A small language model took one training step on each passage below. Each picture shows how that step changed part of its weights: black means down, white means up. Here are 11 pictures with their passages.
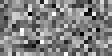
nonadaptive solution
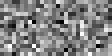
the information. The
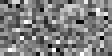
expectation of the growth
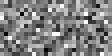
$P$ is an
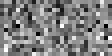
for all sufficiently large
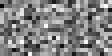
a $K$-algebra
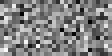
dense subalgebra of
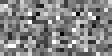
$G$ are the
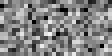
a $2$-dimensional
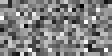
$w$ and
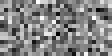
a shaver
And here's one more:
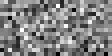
By symmetry,
